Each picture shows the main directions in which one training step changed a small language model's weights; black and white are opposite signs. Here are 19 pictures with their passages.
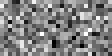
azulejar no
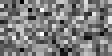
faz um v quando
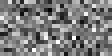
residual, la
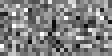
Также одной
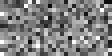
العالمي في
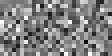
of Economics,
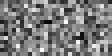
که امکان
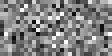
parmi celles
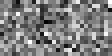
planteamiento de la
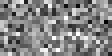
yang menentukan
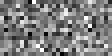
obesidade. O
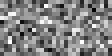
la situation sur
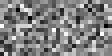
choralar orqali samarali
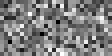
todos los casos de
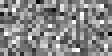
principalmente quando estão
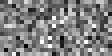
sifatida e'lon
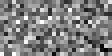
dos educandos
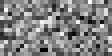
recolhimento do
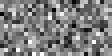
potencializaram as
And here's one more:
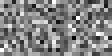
que resulta em
